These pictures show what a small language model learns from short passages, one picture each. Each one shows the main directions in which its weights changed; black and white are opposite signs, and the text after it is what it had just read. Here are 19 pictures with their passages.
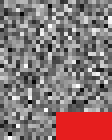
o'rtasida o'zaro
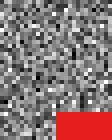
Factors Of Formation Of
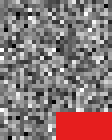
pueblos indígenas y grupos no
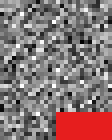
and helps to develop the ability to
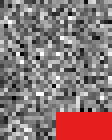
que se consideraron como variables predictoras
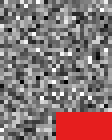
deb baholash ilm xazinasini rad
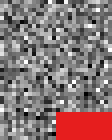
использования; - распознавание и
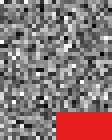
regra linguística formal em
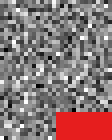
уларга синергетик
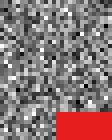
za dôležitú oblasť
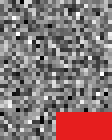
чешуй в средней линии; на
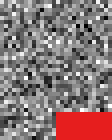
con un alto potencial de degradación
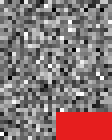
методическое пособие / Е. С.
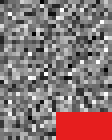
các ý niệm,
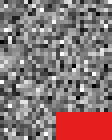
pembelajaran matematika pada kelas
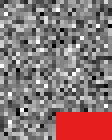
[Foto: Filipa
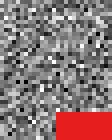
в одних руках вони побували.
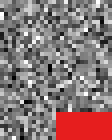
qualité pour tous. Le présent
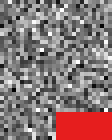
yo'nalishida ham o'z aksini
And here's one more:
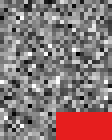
luxury is headed today.
